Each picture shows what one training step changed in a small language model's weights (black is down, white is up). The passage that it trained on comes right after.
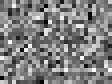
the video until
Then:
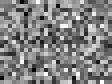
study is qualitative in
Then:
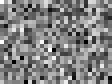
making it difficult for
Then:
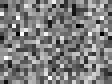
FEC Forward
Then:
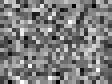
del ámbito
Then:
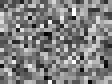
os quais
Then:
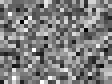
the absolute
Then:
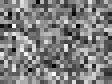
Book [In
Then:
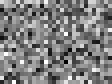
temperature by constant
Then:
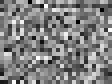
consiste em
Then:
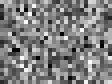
children is of great
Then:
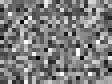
the review is on
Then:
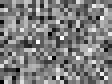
ele, explica
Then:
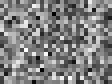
Service या
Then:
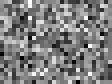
mesma proporção
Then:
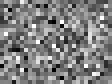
- Centro
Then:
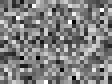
study are available from
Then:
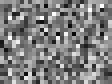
a support tool in
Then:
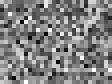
the combination and use
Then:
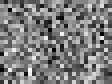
hace parte de
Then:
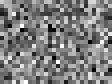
that certain fundamental physical
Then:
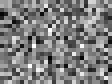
of Digital and
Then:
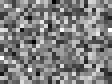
across topics such
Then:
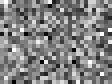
IQE of
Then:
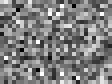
sebanyak 3
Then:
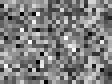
Türkçe ve
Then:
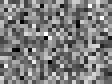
Presence of
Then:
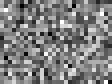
Implementing a
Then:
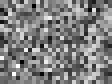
weight savings without
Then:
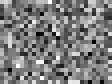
and the plant
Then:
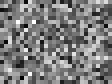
covering the
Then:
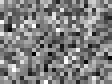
soz va
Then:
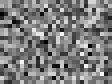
of Biology,
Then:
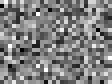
ruhiyati va
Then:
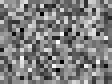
в том
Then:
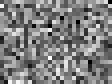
CRS hypothesis
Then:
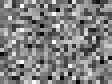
comprados e
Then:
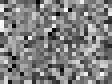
contexts. -
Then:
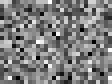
and levels of improving
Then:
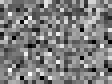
the increased theta
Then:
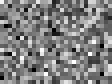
particularly important in the
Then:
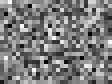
has been realised
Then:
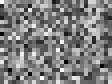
especially when the
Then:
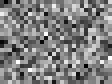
of 9 μm ,
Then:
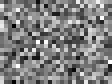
INIA Aut.
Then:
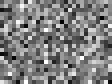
attracting great
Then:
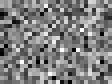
of Technology,
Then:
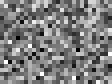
to search the
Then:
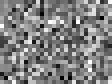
parents underlined
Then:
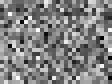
the value of
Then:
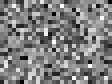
los alumnos
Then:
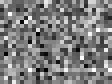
the comparative
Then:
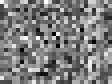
their strategies in teaching
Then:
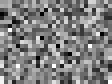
of environmental problems.
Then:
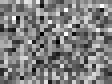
6 Multi-organ
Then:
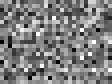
The increased incidence of
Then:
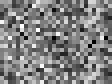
are few papers
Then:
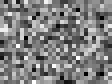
possession and
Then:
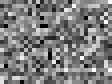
during the vegetative
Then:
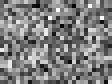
way i see
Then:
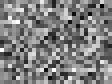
in the tanks
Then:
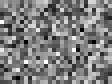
in different parts of
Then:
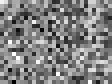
on Central
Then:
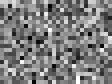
Visual and
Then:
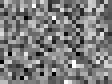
da equipe de
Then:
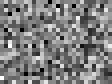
as a result of
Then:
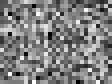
VNF may
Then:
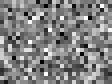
potential bias due
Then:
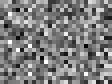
later became the
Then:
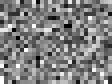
all specialties.
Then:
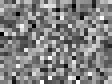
ega bo‘lgan
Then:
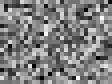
equal to K ,
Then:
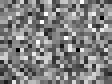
called pruning the
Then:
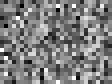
in a bound
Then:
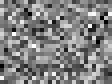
with deep roots
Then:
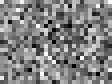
three age groups
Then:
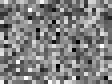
estas personas.
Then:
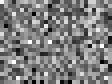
Development PFM Public
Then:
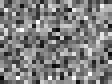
causado el
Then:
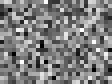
other problems, treatment
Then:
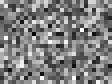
to the problem of
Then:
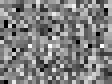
la gente del
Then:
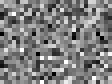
один із
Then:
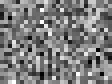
well, and she
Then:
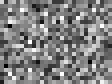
slope is found
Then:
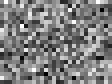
altered in
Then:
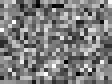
address should be in
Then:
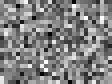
que posee
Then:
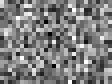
que utilizan
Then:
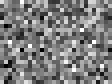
complication were the
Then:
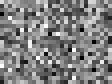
Depression era
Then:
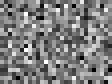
aware of their
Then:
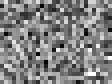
iqtisodiyoti -
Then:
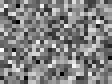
– это
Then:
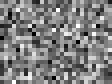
ook ziet
